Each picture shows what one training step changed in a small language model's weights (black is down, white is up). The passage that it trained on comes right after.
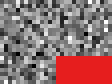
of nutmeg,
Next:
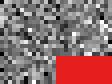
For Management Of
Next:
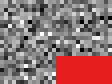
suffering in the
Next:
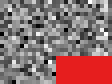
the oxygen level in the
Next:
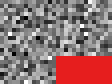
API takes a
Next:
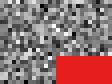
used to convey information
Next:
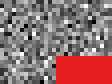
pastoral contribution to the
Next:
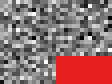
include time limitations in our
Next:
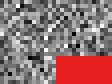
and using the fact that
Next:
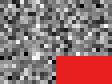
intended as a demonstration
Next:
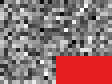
data was used for the research
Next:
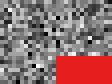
the protocol.
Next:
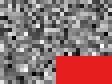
neonates with a
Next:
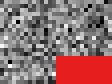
scientific equipment, a
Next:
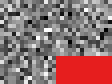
keeping constant the
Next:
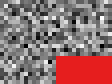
(A–F). Group
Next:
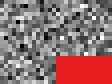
code; hence, every
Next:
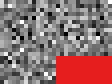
deltas for most of
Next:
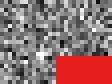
my life, thank
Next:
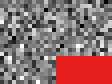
Ministry of Transport,
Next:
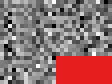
low income class according to World
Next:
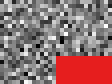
blood pressure oscillations
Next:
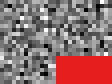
sector. Topical
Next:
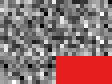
different categories which are given
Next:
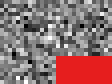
Aye before they are
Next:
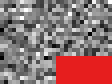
your production sector? Who
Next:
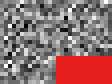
being carried out in a scientific
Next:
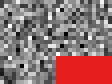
individual kinetic runs
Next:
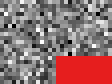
problematic as almost
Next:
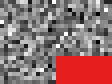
years Dr Bersin
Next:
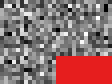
coefficients are very
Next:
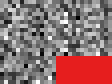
the various state variables at the
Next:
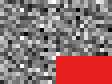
verum*), cloves
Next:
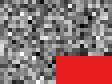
binders, and
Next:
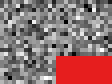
and timely application of control
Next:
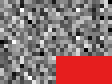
to the quality of the
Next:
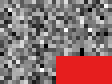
the supplementary material of
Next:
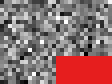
posterior circulation
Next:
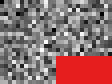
perceptions related to
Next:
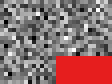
this study, we used a
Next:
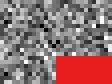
the mainstream trend.
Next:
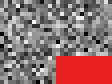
and social consequences
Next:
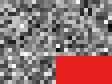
culturology is
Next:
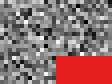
for Six weeks,
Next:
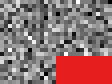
intervention. Cite this
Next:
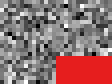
Department, specifically
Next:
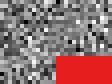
- Go to parents
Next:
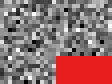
findings suggest a relationship between
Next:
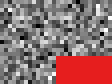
the lungs,
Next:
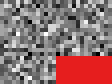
of the regression line with the
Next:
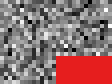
to this very rare
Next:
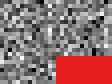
or corruption. The
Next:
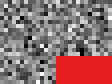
in MFIs. It
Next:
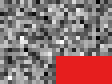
data. Analysis was mainly
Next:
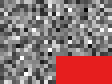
serum of every single
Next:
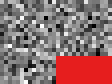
Rather than pay the
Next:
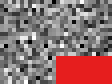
explanation will eventually
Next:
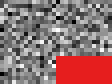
DMTA tests
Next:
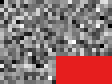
it does not allow the significant
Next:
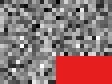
Stones, Metabolic
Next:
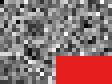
conceptual modules that work
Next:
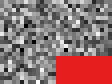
situations where for some reason
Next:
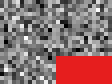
as compared to other south
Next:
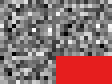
such an approach for integrated
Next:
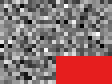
for SQL using
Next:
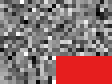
- Polarimetry
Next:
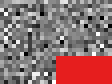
develop effective school guidelines
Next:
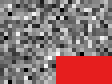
diameter and height
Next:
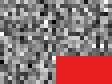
patients were treated either with
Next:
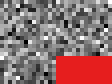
and can drive the
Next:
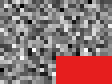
for three different situations.
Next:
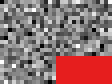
video essay:
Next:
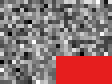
by the brain [1,
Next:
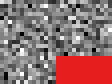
for globally distributed
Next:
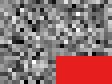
to address decision-making
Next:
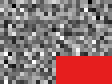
those in the placebo were
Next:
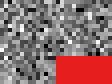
ocean to the
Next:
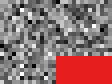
to entertain OEMs
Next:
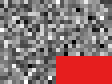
in the factory we are
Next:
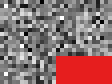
value λ is given by
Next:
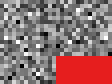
is proportional to both
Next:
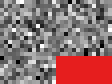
relevant for this deliverable:
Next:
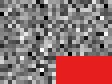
essential for increasing productivity.
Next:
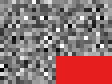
improving tractor operation, particularly
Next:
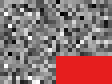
provides very brief
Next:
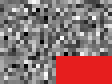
characterized by longer
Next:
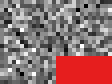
the fellow human
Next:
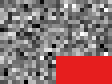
tale, “The
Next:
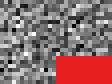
on these foundations, a
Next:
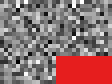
offer some examples of
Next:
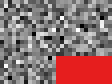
in order to support this sector
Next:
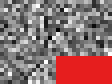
a result of weapon
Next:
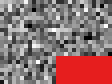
considerable clinical importance during
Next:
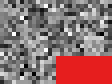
15 Figures Figure 1
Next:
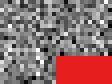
be 50 primarily accounted
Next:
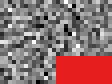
the right side, the
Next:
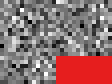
to the literature in the following
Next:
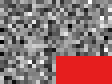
2022). Waste management
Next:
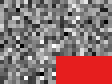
of Axis Bank
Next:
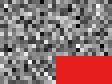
in extracting periods from
